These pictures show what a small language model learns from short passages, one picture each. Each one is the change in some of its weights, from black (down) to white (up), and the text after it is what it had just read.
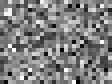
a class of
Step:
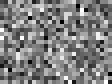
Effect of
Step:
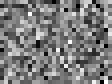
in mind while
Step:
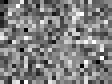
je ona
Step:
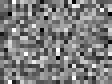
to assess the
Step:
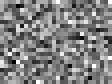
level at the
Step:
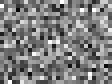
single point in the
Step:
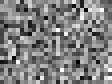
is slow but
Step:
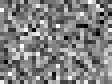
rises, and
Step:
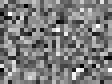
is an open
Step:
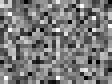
is clear that
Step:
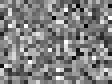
of getting
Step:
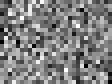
strings of
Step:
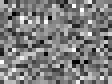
the tangential
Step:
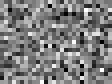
dilution and
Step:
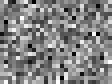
cities, and
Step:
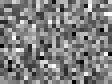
effects are
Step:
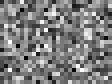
not having
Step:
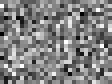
of dependency,
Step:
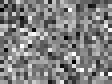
Data and
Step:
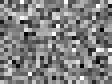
composed of
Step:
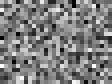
network using
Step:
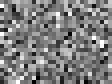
considered in this
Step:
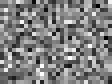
model, the
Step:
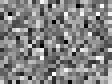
contain information on
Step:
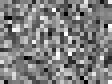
students that
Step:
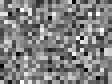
The solvent
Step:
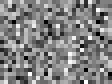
due serie del
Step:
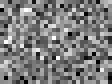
from our classical
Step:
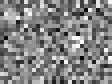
exact information on
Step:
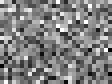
Movement of
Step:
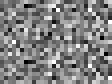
idosos para
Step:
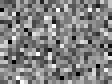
para evitar
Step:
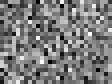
length in
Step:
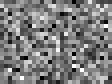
are emerging
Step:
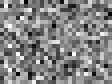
-- not to
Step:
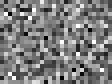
a positive
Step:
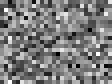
with the sample
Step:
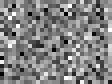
che, per
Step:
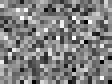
its own
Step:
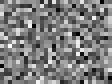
tin cá
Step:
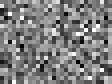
harden the
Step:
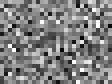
a matter of
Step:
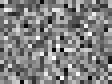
intervention in
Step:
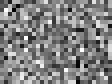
parameter of
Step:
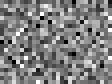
at all gate
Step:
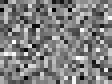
diameters of
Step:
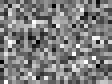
1. Table
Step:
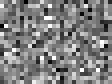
this resistance
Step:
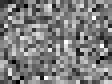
of each image
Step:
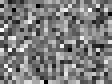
by light.
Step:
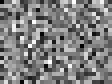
data reveals
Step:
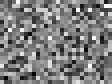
you can
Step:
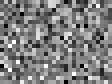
pero un
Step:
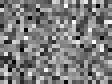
He has,
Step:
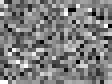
the person
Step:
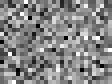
be realized by
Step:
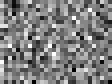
va oilada
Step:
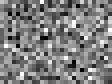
knowledge of
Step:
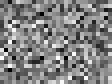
the development of
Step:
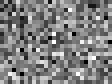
Desde as
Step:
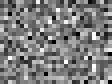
geometry is
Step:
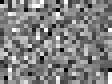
developed to
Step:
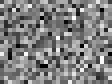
field regime,
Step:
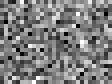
the verbal
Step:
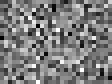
will enable
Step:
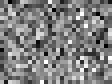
in formant
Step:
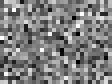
The proximity
